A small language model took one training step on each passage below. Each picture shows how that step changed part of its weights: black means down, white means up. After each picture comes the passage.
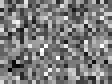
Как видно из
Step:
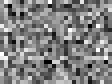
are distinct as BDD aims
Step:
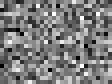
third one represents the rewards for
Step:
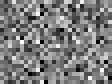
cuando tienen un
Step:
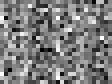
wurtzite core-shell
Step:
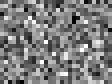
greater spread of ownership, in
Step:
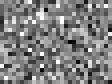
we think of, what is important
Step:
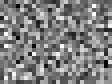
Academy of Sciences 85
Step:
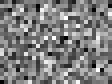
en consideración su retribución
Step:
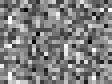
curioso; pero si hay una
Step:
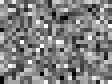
mafkuraviy jarayonlarni
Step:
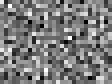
ilmiy nuqtai
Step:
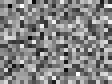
M \ \frac{\dd
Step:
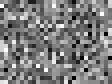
mechanism if the mass is not too
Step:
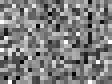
$s=1$. Here the drug
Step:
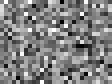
both the arbitrators together decide
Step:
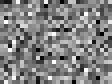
exergy hole. In exergy transfer
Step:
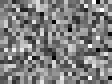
translates into the value of
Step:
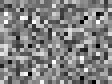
S.S. is thankful
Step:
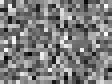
that the total variance explain is
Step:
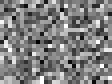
Conocen ustedes los
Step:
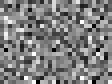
to Basics Series)*.
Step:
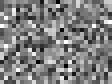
Augmentation To improve model
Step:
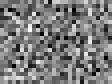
a stable flap allows for further
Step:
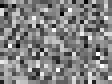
to be orthogonal:
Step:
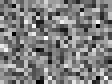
conjunction with 15%
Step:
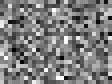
автором на основі
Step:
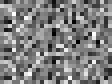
bulk glass transition temperature determined by differential
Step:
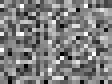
In particular, we obtain an optimal bound
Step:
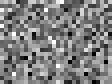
shows a pattern with a threefold
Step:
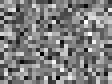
Ivanić and P.
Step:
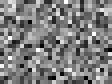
bilan hamkorlikda
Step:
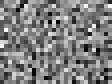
$q$-difference equations,
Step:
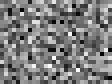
keterampilan warga
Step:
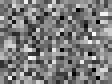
These values are somewhat lower than
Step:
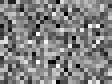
non-Gaussianity }
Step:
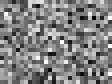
aprendizagem através
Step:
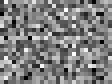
dependability, low maintenance
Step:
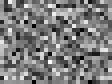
capability of the system to generate
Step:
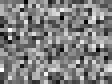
ichki va tashqi
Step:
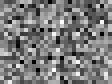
FALCON algorithm provides an
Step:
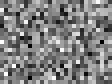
tutadi. Etika va
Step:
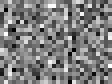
the alternative to postmodernism,
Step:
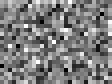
và chọn
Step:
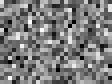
the percent differences in the total
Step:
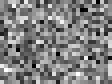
attributed to the increase of gluon
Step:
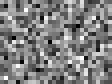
in Wales, centred on
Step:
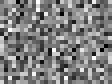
signal reconstruction by allowing the
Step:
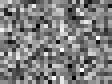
PD-Fuzzy strategy,
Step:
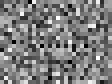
attitudes scale and the gender
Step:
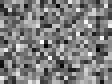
komplementäres Verhalten
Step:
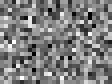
\item Interaction between particular agents
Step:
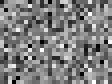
modes. On the other hand, the
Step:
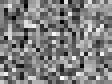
ясашди. Пролог
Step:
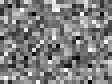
dopants are important for determining
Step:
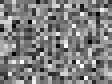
should be removed before x_i
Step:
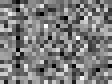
a dataflow based exception handling
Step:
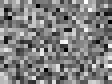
probing different parent configuration concentrations
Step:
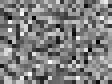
de vol (pièges à
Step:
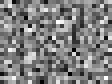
a redes de proteção e
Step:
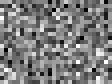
committee) and support
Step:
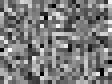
scientific and programmatic participation by
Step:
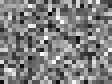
likelihood is given by \bea
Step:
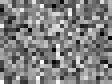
that 36,785 reviews were
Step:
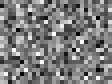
and adequate resources.
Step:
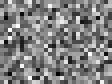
2.50 Du stehst
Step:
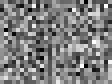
hydrogen collisions, are of critical importance for
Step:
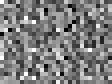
its prediction of the future state at
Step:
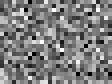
method are quite evident. Besides
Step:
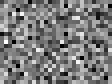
regional geological and topographical
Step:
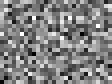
of arbitrariness is not
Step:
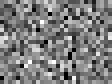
the instrument long-term drifts
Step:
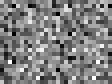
positive standard (7.56
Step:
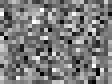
scenarios by introducing multi-filter
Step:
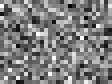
where they decay into muons and
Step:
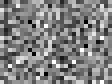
barqarorlashgan «
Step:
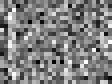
Уни қандай
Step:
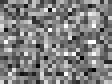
régimen de las obligaciones
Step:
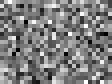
the new wormhole solutions in
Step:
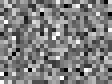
the colony, murder,
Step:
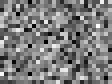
who would treat their child. The
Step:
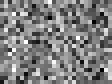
success in fabricating single layer graphene
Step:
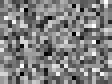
self-aware machines
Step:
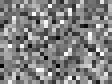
that a periodic revisit of
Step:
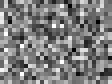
two diffuse relic radio sources in
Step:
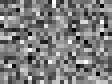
composites was proposed [1]. The
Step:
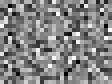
talablarini chuqur
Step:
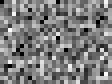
under consideration is that the provision
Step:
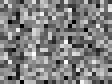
the aforementioned five
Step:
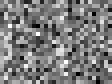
without compromising safety requires a
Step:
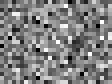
e promove a retenção
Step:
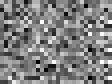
(cfr. pp.
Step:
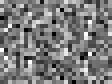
maliyeti yüksek
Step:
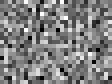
for bridge pile foundation in
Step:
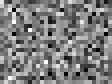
wavelet coefficient, which measures the
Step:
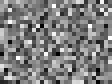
dos glomérulos.
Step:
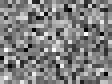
set to the canonical 2 km
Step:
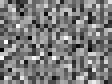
and increasing risk of adverse health
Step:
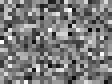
the Paediatric Surgery
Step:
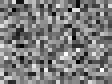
зв'язку портів
